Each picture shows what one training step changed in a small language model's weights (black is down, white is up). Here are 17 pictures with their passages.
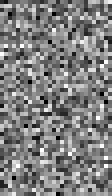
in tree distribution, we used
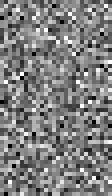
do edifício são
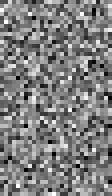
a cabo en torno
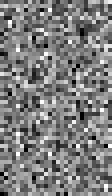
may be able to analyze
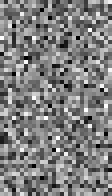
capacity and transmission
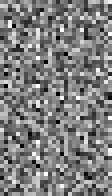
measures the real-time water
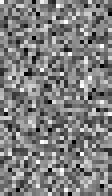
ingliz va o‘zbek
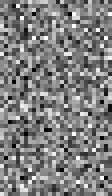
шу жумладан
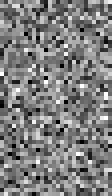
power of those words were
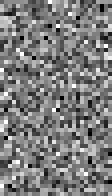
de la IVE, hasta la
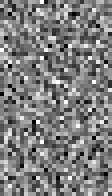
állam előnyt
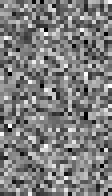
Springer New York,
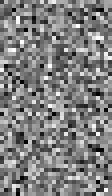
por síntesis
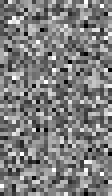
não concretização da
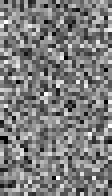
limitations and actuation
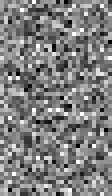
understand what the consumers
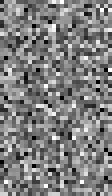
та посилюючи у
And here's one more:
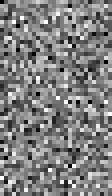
was um die Ecke, wo
